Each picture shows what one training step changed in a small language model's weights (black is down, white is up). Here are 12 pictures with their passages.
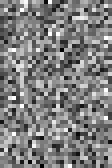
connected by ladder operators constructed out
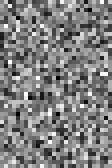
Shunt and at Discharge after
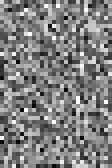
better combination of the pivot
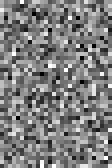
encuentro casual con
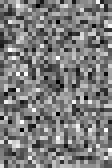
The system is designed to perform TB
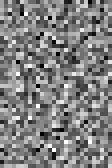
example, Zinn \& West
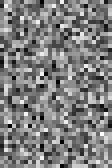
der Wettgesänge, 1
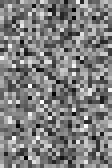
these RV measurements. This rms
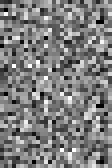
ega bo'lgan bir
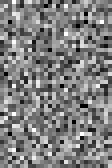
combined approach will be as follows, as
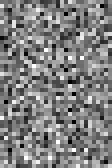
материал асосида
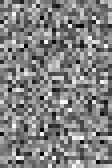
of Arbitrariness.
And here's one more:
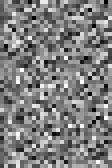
desarrollo de este tipo de
